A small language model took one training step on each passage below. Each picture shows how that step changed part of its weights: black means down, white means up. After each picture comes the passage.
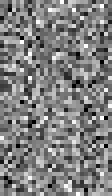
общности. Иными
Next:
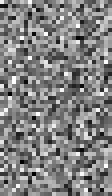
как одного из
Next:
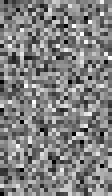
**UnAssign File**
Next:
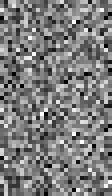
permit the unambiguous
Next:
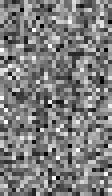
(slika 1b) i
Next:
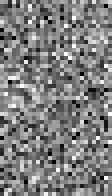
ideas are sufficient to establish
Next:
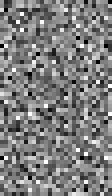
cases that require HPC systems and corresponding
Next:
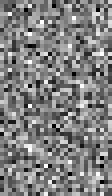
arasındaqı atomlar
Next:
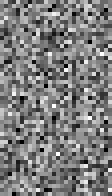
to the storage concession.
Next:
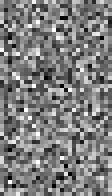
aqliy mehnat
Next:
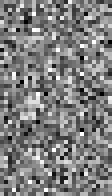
by Rees himself)
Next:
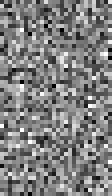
lack of an observation in
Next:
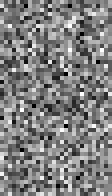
all the tested pathogenic
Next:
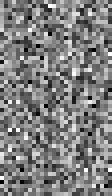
be inferred for the special case of
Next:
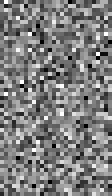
alta prioridade, a
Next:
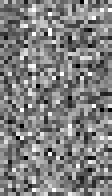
oshirishga oid
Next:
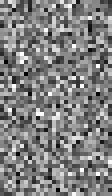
Young Faculty Award
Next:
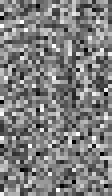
electron thermal velocity $v_{\rm e}$
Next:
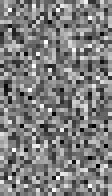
above, circling back the
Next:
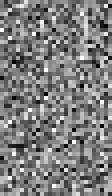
atom just \textit{on} the
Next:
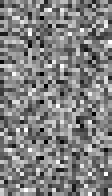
втрату або
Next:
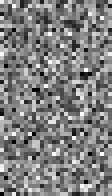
Scognamiglio e
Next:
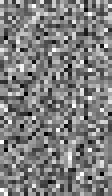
on carrying out the activities with
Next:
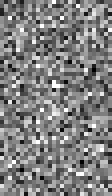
of the interquartile range to
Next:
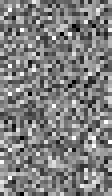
GHz and in 6G up to
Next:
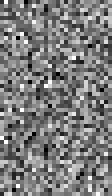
Fisher as the villain
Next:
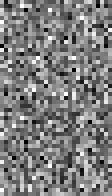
defined by the mean value of $\delta +
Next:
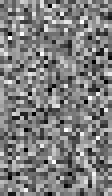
number of periods between x_0 and
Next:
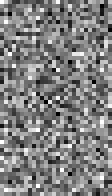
actitudes hacia la
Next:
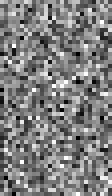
EFL. В этой
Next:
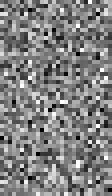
para pengikutnya
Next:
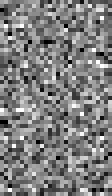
retarded correlator from this
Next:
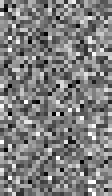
channel. Starting with the
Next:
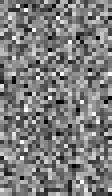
upbeat E energetic G
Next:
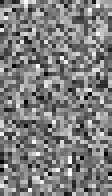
Cobweb" gives multiple
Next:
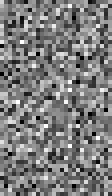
axial coupler. It is rather
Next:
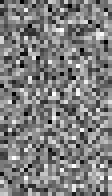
wzrasta młode
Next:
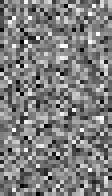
estrutural dos blocos e
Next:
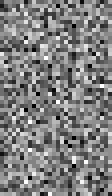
Spain Biodiversity and
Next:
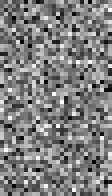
reliable and error-free water
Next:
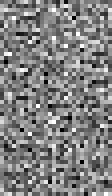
policies towards vaccine
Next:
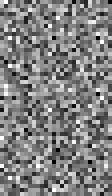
consuming activities also. A consumer
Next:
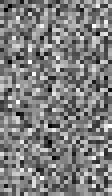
careful consideration in the design of
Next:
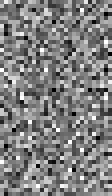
goal is to maximize the expected
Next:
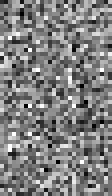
oxygen atom and the small one
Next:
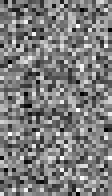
for \ads are \be
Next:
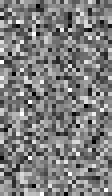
$S_{kin}$ is of the standard
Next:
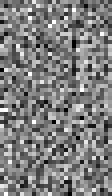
to the existing guidance
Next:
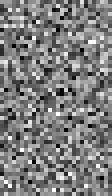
flipped a fair coin
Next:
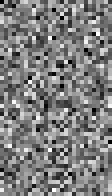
ageing** Fig. 14
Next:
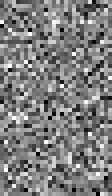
interaction. An abrupt drop of
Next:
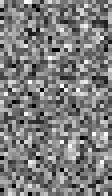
energy conditions}} \bigskip
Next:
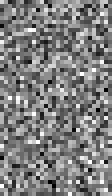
in terms of the cavity length, the
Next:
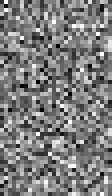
hydraulic grips to
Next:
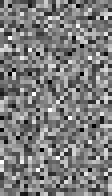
exhibit comparable mean values for
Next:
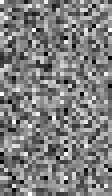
in which mergers and other processes
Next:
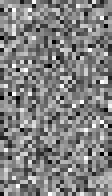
número de consultas se
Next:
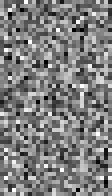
we {\it do not} evaluate the
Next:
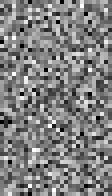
mediante herramientas
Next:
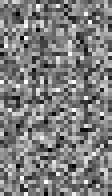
Jaloliddin Ochil
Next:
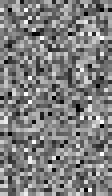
artigos que preencheram
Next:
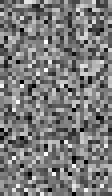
Swift}/XRT observations
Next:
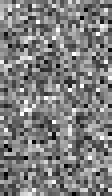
and Nishida) Herbst and
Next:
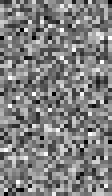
women we are leading to the development
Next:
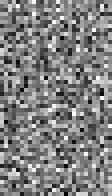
{\sl in progress.} %
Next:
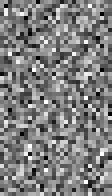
musical works of Mykola
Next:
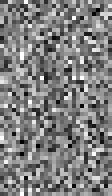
time needed to execute
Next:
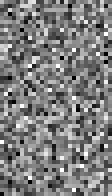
for trade, but not for life.
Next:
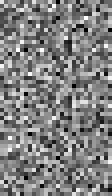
is safe and generally does not
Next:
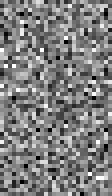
time and go to an imaginary time
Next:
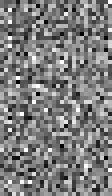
the 7th level so that the system is
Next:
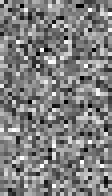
possible that the interstellar medium
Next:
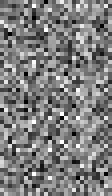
\phi \right) \right\}
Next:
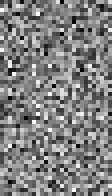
country. In addition, 30 new
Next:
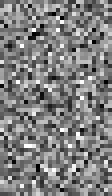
Dünen der Inseln und
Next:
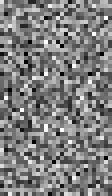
estetik qadriyatlari
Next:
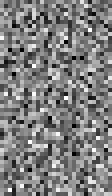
the situation of human resources working
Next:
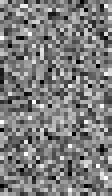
small. In such a case, momentum
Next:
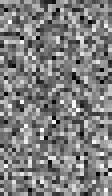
обучения в пользу
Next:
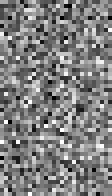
and silicon oxide
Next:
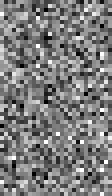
Einverständnis der
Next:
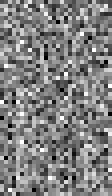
response of the body to infection,
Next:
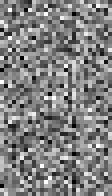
(Y) and endogenous decay rate
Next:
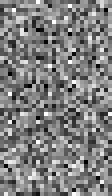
A. Hence the binary operations
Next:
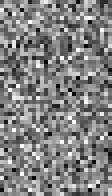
Shapiro-Wilk test
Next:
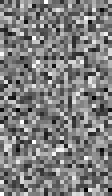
By developing a formalism that
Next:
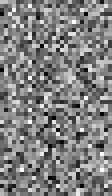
de sobrevivência para
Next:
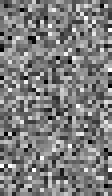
found around more metal-rich
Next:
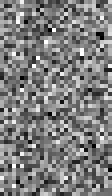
of internationalization is further
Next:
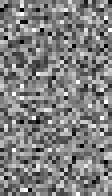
section in their paper. \item The paper
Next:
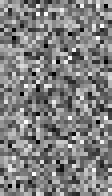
Atajonova, Sh.
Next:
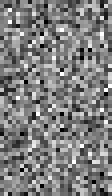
the functioning of international trade
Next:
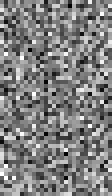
of all the neighbouring
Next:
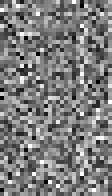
even much better to satisfy this condition.
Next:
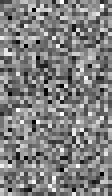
langsung dengan
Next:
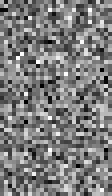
p-value \\ \hline
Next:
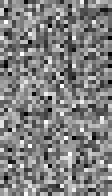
yo'nalishda muhim
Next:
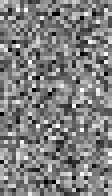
forma activa, los socios
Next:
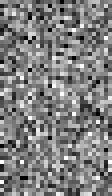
багато в чому
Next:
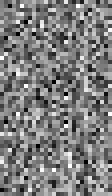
work with multiple control parameters, which will
